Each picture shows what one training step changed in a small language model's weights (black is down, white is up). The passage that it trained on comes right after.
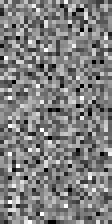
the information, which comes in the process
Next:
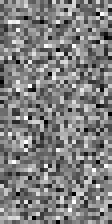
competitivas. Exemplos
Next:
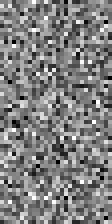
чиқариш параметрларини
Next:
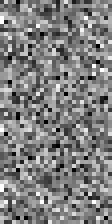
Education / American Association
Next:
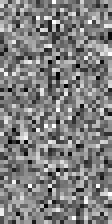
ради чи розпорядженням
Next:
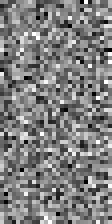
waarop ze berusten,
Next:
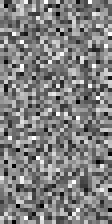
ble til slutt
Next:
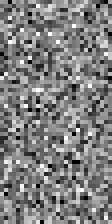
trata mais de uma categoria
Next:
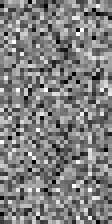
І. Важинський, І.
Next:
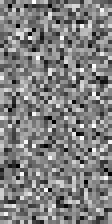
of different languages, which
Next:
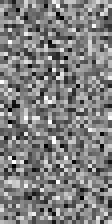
утворюють чисельні
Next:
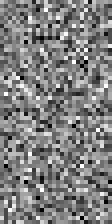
bu konsepsiyada maktabga
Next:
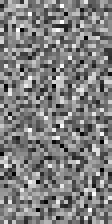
propuesto. Nota: los
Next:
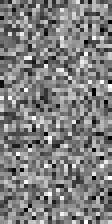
O mesmo foi o protagonista de
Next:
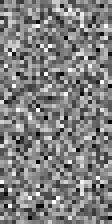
difficult task set by the
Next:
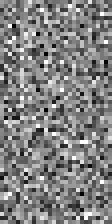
dari proyek yang dikerjakan
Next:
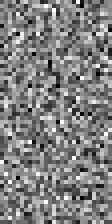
sadoqat- ushbu mavzu har
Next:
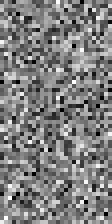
²¹ Am utilizat generic
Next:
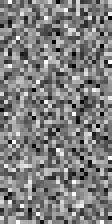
,sho`rlanishga hamda
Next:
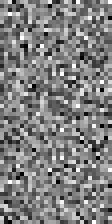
erishishga imkon beradi.
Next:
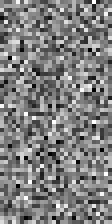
imagem do fundador pode
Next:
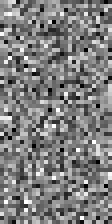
мерос объектлари сонини
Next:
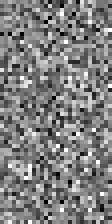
kilogramm vaznga ega
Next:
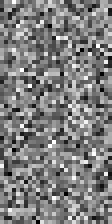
clareza da regra e da
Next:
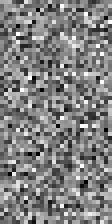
(Heryanti, et al.,
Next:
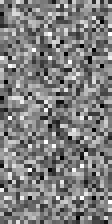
cm, 2020. Disponibilizadas
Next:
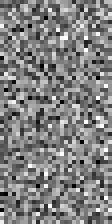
the first world war*.
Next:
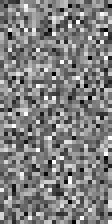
семейной тематики; -
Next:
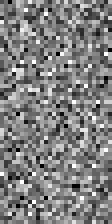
áreas afines para el diseño
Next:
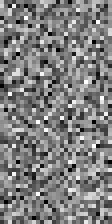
anos (RIGHI *et
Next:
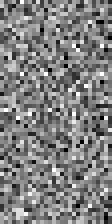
da informação em arte para pessoas
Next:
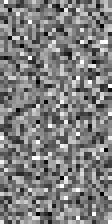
En premier lieu, le
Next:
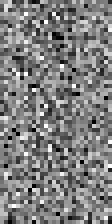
интерьер натурадаги
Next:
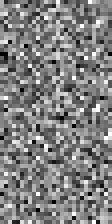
ve kaygının mevcut
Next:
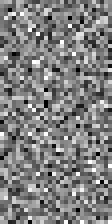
la que trabajamos en la educación
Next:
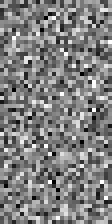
afín a uno y contraria al
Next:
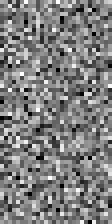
that during the period of
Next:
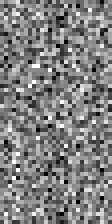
particularly focused on the
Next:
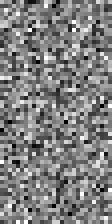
de crianças e adolescentes**.
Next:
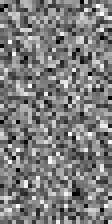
zarur bo'lgan texnik
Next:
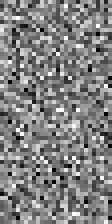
Періодичність — 4 рази на
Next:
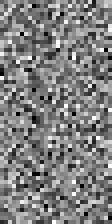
para montagem de stands.
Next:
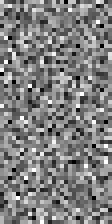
constitucionalismo moderno para o outro
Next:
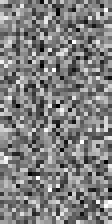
ташқи савдо
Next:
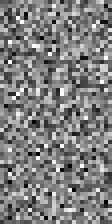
(оптична щільність)
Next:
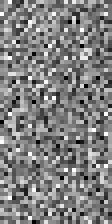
самарали контакт
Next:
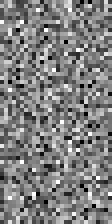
Р. Декарта, у
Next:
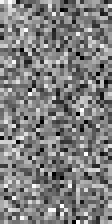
2020 йил мобайнида
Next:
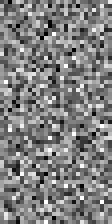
Малишка Н. Екологічна
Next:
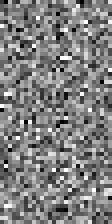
2 Volume: 3 Published:
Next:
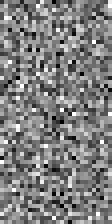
путь передачи информации (в
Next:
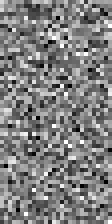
RIGHT LOW
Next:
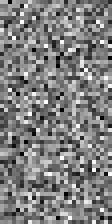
término discapacidad ha
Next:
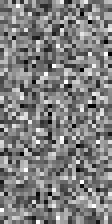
O'zbekiston dastlab valyuta
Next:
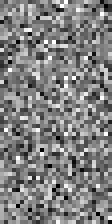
класу, питання забезпечення
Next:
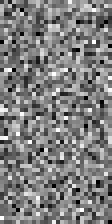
paratipo, ejemplar joven
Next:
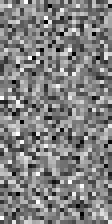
y decisivo para la participación y
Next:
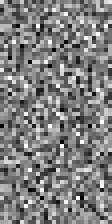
metodu kendi laboratuvar
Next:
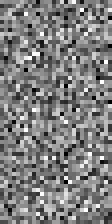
da feira. Os consumidores
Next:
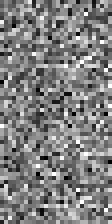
xizmatlarni standartlashtirish va
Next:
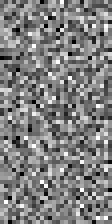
При проведении РК на борту
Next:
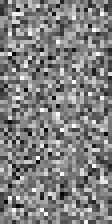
las masas del modelo discreto del
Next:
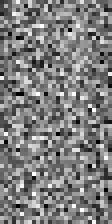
rijas e duras. Para
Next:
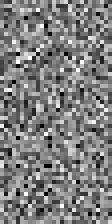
e os documentos oficiais que
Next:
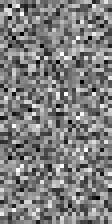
marimbachilar ansamblidan
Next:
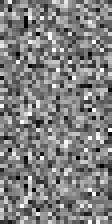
Berilgan belgilariga qarab
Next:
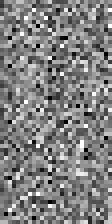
les dépôts canadiens existants
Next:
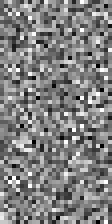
shoirlarning ko'pi tojik
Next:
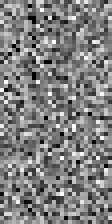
Это связано, прежде
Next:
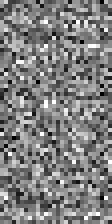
influyen en la sociedad,
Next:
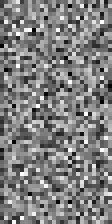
com a qualidade da gravação.
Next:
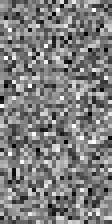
por último donde elaboro una
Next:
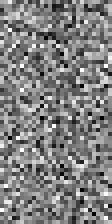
бир кўчада жойлашган
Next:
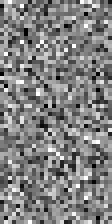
9 M. Berlinsky St.,
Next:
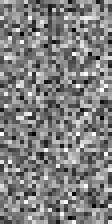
real hayotiy vaziyatlarni
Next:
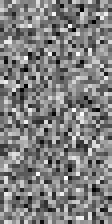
Josef Gull. Despre
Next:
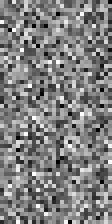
categoría de edad.
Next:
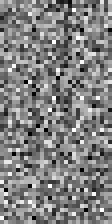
mehr nonverbal zu arbeiten
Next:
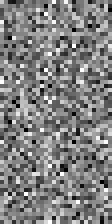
эски қонуннинг минимал
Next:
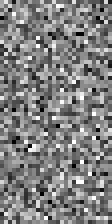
tecnología ya se ha generalizado la
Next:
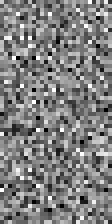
bo'lish – mehnat bozori
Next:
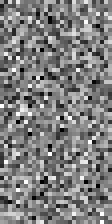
tanulónak is*, s ez
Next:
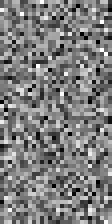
of the Soviet government
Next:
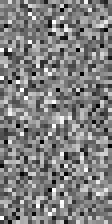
на принципах взаимного
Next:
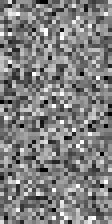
М. Значко-Яворського
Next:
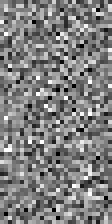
3. Koen Dj., Arato
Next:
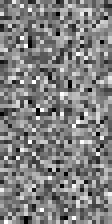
phonologischer Ebene. Es
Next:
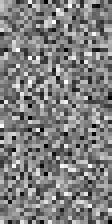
hay gozo compartido, sino
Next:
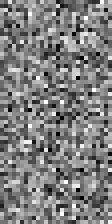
ifodalashga imkon beradi
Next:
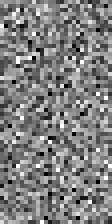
e fraqueza, há uma
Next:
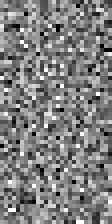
порівняно з дітьми.
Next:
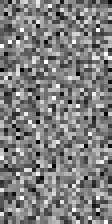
mengenai bisnis mulai berubah
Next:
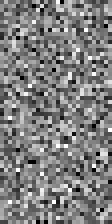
Sim, realizo o controle
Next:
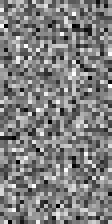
qilmoqda san‘atidir”
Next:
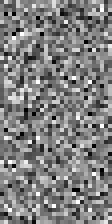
among younger adolescents has
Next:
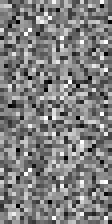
інформаційне забезпечення оцінки
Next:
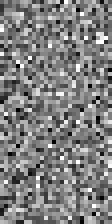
lo que quieras mandar,
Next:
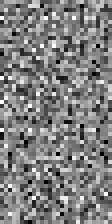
and Wahyudi, S.,
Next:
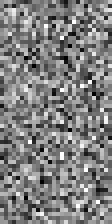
parlamento unicamerale)
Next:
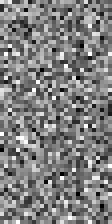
или неразглобяеми
